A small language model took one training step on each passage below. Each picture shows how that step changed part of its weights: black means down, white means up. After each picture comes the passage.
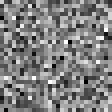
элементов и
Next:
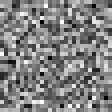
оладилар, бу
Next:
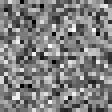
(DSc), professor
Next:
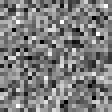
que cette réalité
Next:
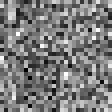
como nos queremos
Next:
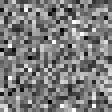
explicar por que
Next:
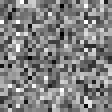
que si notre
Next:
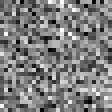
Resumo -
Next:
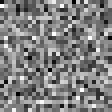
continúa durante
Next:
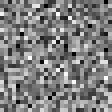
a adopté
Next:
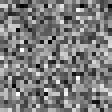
as camadas do processo
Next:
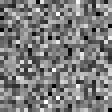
ko‘ra ham
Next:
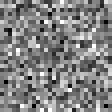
Den. et
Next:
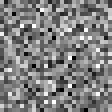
muhim ahamiyatga ega
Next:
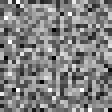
условия для
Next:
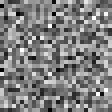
uji F dapat
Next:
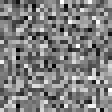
de Corrosión de
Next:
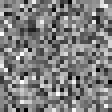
para prevenir
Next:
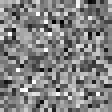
O'zbekiston Respublikasi
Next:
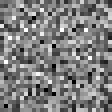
this field, as
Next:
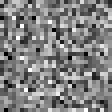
материального и
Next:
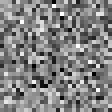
хотя он
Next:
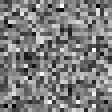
porciones de mega
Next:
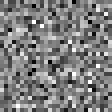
О политических
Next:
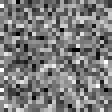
de uma política de
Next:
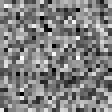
women are less
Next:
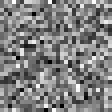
inson o'z
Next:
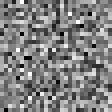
décrire la
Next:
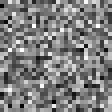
verklaring van
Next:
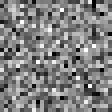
olamni tark
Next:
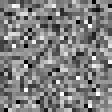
untuk mengetahui
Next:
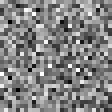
до розуміння
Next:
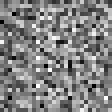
yoshdagi bolalarning
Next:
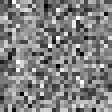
op de nuttige
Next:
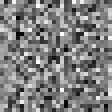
: спец.
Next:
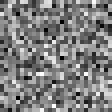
hacia el
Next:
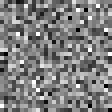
istotna jest
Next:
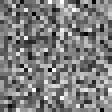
resumos e
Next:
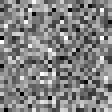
Personen in
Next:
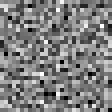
partir dela,
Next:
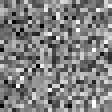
faolligini oshirish,
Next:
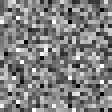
la Dirección de
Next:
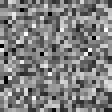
bolalarni ilk
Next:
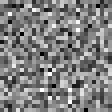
mehnat bilan
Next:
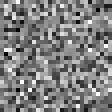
послідовну та
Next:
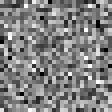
waarde van een
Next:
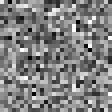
los escritos
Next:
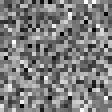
cheklangan bolalar.
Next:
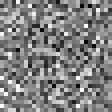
Kalau posisi
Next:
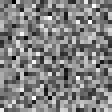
the system of
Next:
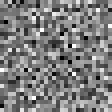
which resulted
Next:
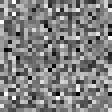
a respeito do
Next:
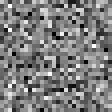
Ele defendia
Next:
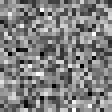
tayyorlash, -
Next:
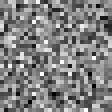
у Ю.
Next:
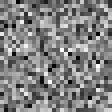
o'tish; inson
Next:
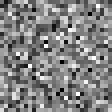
Сжигание в
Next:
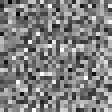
non daretis
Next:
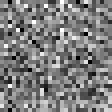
cumplirá sus
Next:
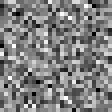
скромный и
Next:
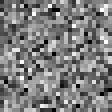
tools and
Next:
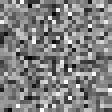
cu privire la
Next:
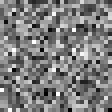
perda de volume
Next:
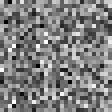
до виховання
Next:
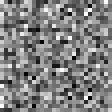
va asosiy motivlari
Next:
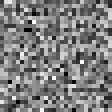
respecto a la
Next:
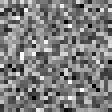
місць та
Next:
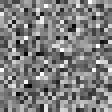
entre inovação
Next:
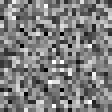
на местности по
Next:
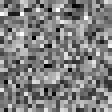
de cobertura
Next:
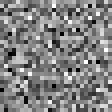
le maintien
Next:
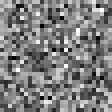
edi. O'zbekiston
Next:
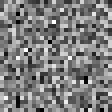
con el instrumento de
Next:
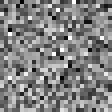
with monopoly
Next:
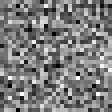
principios activos en
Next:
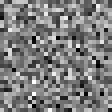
и духовных
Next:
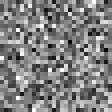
Olimxonning din
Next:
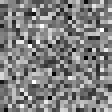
vak voor
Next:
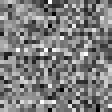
y compris la
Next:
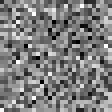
the intensity of
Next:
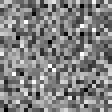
08 meses.
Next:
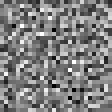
vositalari bilan
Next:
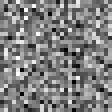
Advance online
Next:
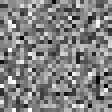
of physical
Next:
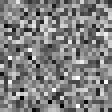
una capacidad humana
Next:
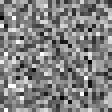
сравнить с
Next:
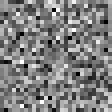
A. Heart
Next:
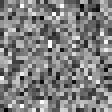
V. The role
